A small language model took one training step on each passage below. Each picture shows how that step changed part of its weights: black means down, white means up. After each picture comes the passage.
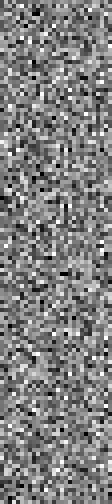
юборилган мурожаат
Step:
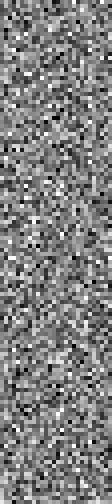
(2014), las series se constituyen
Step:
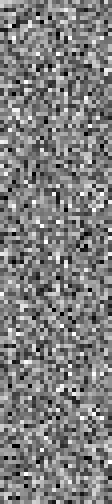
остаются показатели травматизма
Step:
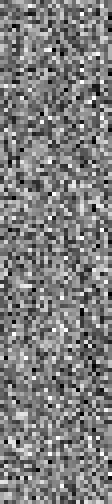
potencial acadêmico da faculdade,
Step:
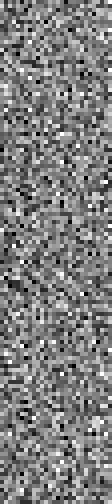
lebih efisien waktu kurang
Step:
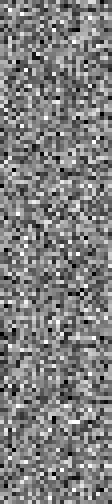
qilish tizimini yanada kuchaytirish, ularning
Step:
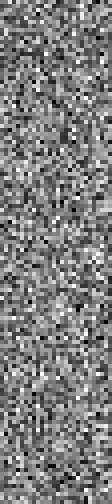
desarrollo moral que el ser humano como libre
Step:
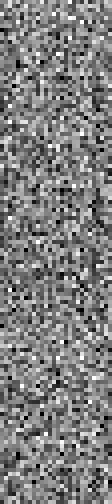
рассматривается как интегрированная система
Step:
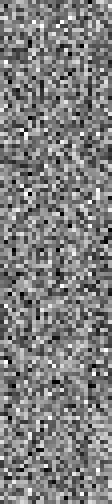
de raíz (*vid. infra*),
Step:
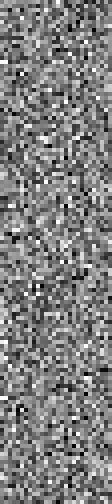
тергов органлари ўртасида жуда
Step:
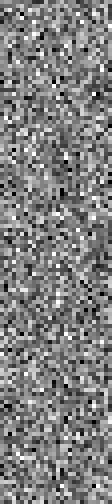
uma forma de cocaína em pó nos
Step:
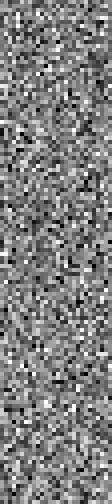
открытости, а посему к ним
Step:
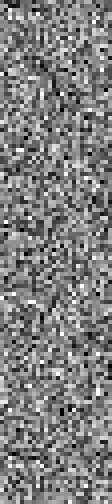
Sciences (DSc), Professor Akhmedov
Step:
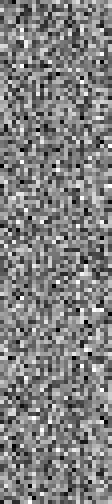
preventive and functional properties is
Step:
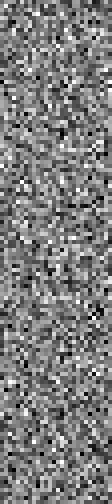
privados; de manera que, los entes
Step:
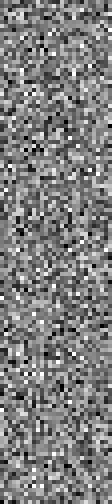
ba‘zi adabiyotlarda Satelistik
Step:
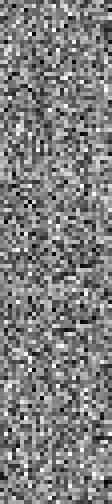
громадського здоров'я
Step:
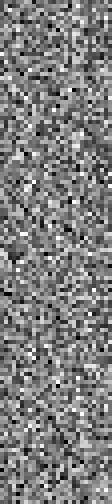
plantains, ignames, etc).
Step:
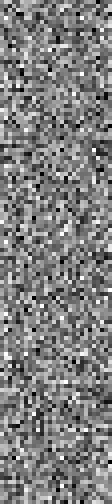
e sua modificação pelo homem. Entre os
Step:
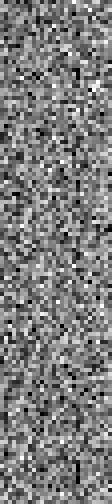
e Mapa de Empatia, muito
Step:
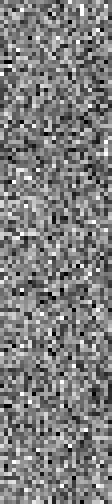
de seus cidadãos e coexistem de
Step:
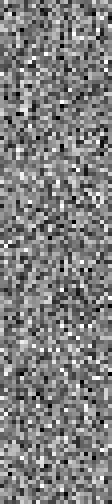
bahwa eksplan *C. zedoaria*
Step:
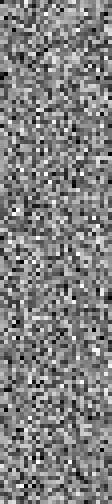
kualifikasi baik. Pada
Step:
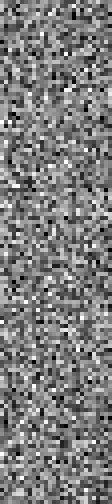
7-sinfda A.Qahorning
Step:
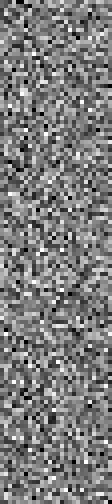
keldi. Bu Eron jamiyatining o'ziga
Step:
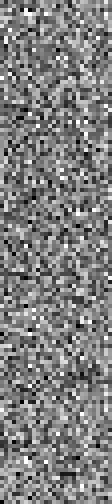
tadqiq qilish zaruratini yuzaga keltiradi.
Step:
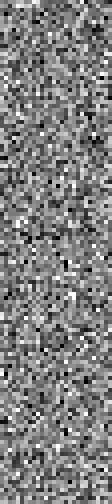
обстоятельств («Плохо
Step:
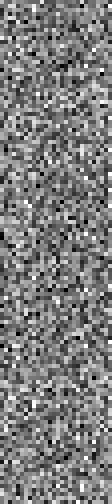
ayniqsa intellektual transport tizimlarini
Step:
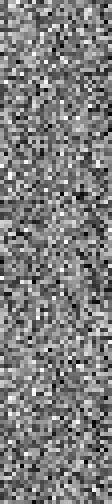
demais condições impostas, a necessidade
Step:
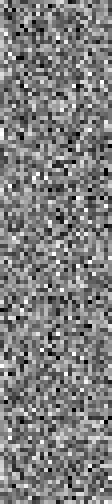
А. Гиждувани, 23.
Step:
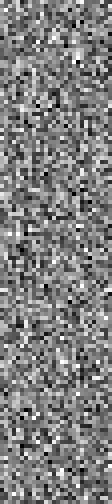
darajadagi vakillik organlari
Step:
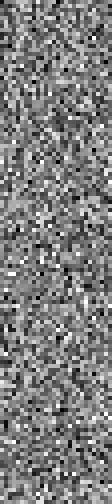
o en desaparición y podría tener
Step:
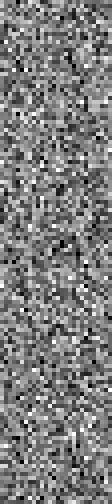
– Toshkent: Iqtisodiyot, 2018.
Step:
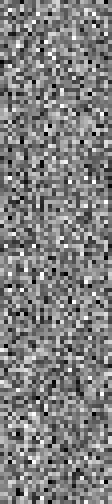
change induced by nickel.
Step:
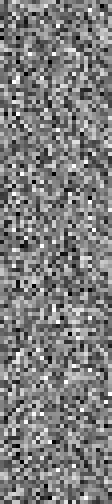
belgilari quyidagilardan iborat:
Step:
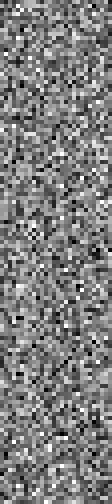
haqida: "Ahmad Maxdum
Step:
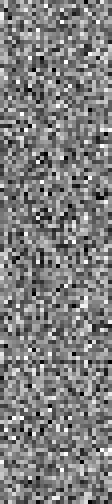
М.М. Проблема учителя.
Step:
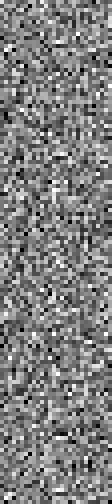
bo'lgan RA bilan kasallangan
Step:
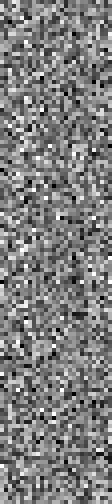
neue Stadtbibliothek an
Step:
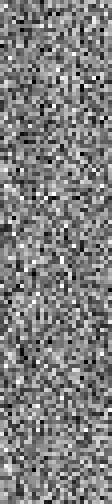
writing formula: Guiding voices
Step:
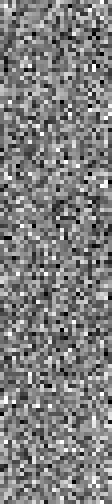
de Ecología del Paisaje y
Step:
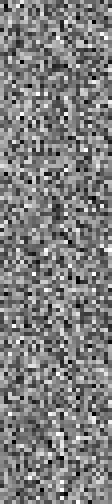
- faqat bitta OTM
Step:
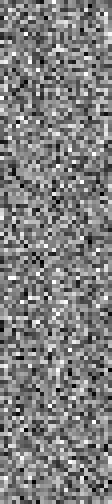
устоявшиеся обороты и
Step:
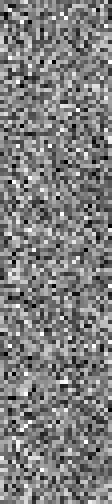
de respeitar transcendeu o
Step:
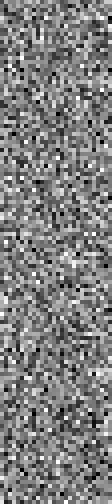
extraño”, una forma diferente de pensar,
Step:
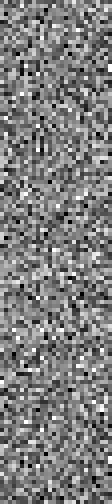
trabajador(a) administrativo(a), entre
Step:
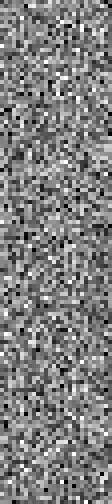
USSR, as well as the criminal
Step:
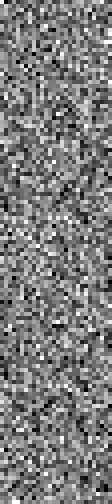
san'ati boshqa san'at turlariga
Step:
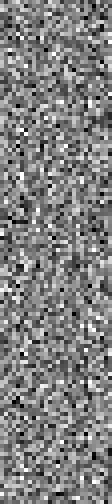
as the New Anti-Corruption
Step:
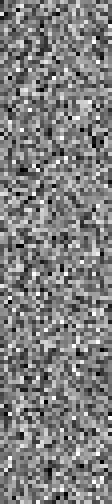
kerataan dengan penggunaan *base
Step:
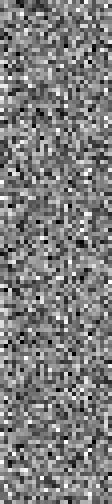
22. Артиков А. А.
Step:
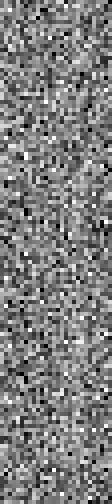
de beteekenis, welke aan
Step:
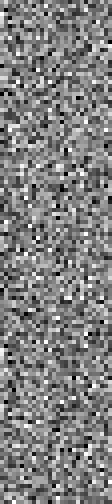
М. М. Бахтину, авторская
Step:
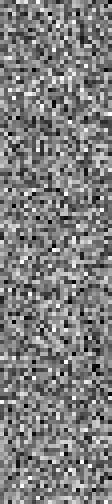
direitos concernentes à liberdade, à segurança
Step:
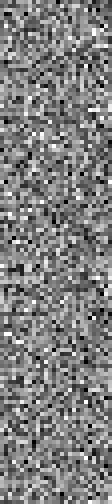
de Tonet (2005), que a educação
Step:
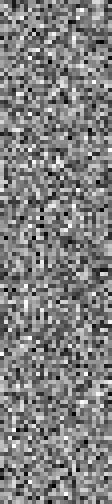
3-jadval. Tojikistondan
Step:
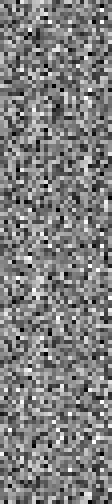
И ПОСЛЕДСТВИЯ
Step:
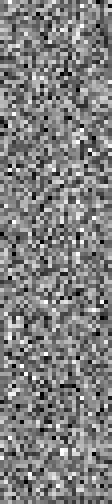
poderiam ser responsáveis pelo declínio
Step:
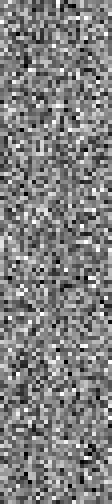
блокування анастомозів
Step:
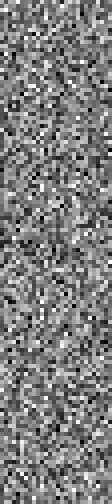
enfermería, el botiquín,
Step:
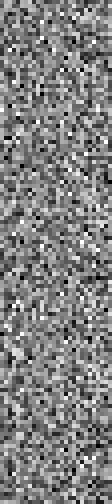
Adaptación de lo global al contexto local.
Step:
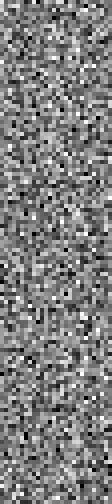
geometrik o'ri markazi shu O
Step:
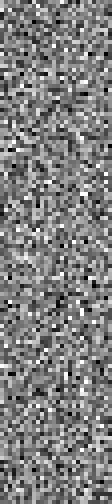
«Журналист — Читатель»,
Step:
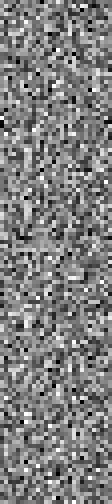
national, design, pattern, avrov,
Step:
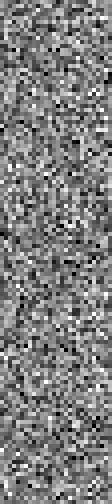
Materiales y métodos La sección presenta
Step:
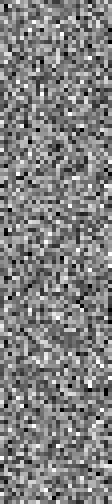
уравнении (15) равны
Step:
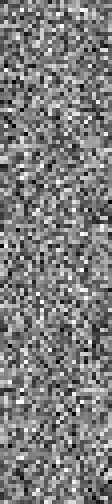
Laddove la **tecnologia** è
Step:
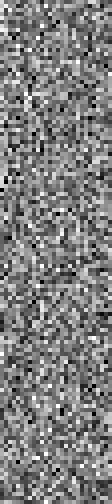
orqali asoratlarning oldini olish muhimligi
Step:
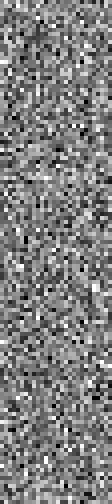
кўра инглиз тилидаги “to
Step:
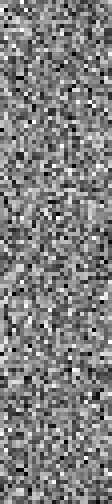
analysis: A regression-based approach.
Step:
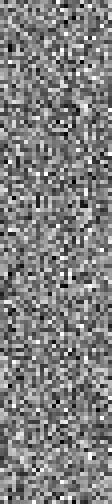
o'rganildi. TAHLILLAR VA
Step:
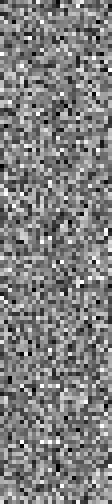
pública de la ciencia como “la puesta en
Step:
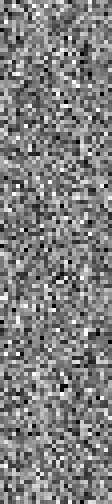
висока розорюваність
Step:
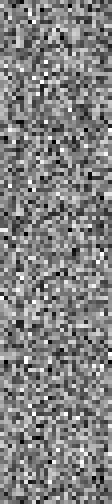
semester. Kebijakan tersebut
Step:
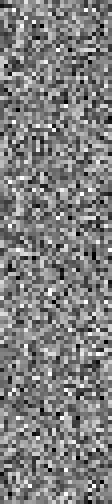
y una diferencia significativa de 0.02.
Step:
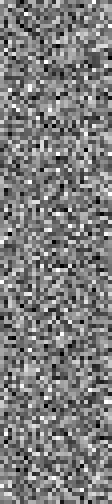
o'quv va boshqa maqsaddagi); qurilgan
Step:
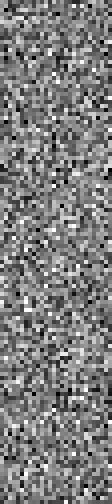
³⁶ J. Tischner,
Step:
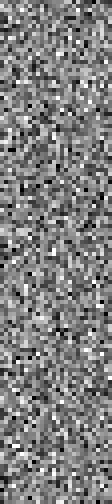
плата и 14% - ожидают
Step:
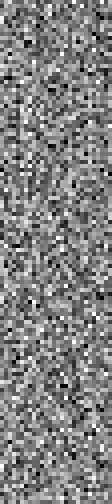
prompt și eficace spre
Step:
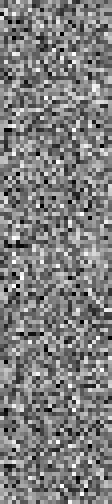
yagona, normaga sig‘maydigan
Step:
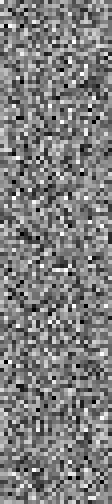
hamda ularning ish sharoitlarini o'rganish
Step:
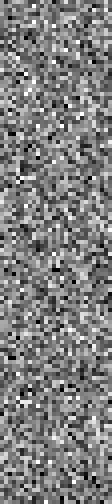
efectos del cambio climático en
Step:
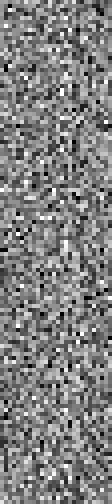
compõem os alicerces da
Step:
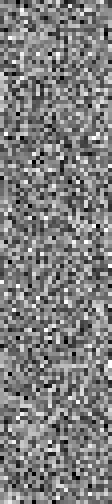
вод та активного мулу до реактора,
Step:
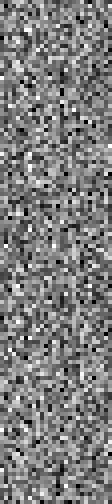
«Sakurabank LTD»
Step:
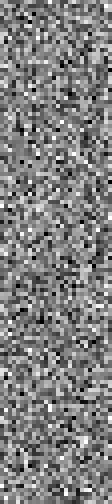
На начальном этапе анализируются научные
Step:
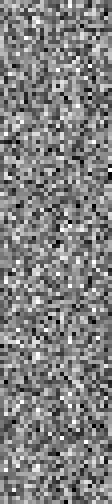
predstavlja eno večjih
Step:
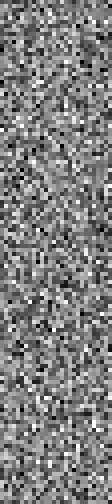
sedes web corporativas, además del
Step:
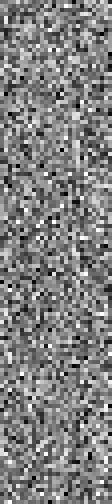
informational competencies of future teachers.
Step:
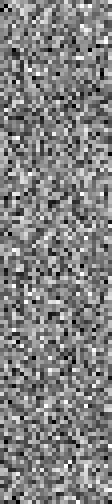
meros bilan bog'liq holda o'rganishga
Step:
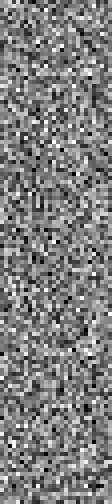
повышение единичной мощности действующих
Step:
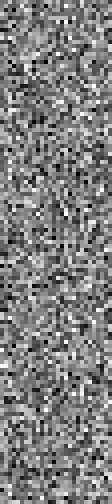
менее чем в 7 раз больше его
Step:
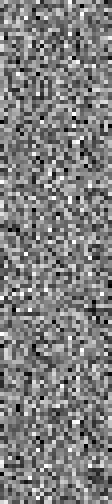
lei, ocorrendo alterações na política de
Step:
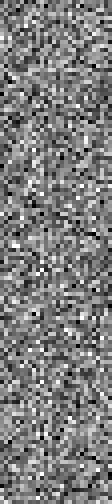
التقليدي المتمثل في
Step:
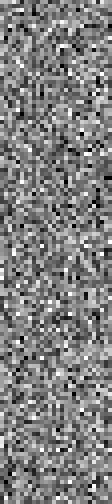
Los proponentes presentaron el proyecto bajo
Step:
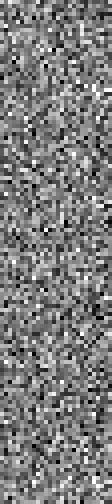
de formação profissional, são criadas universidades
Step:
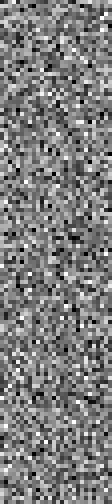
jıl. 2. Ózbekstan Respublikası
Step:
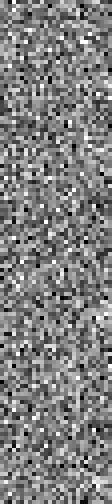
até o ponto B (armazém
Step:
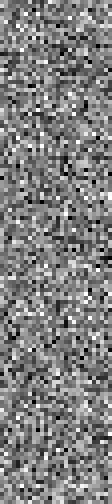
техн. наук, доц. кафедры
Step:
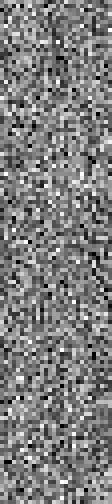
PYMES de agronegocios que
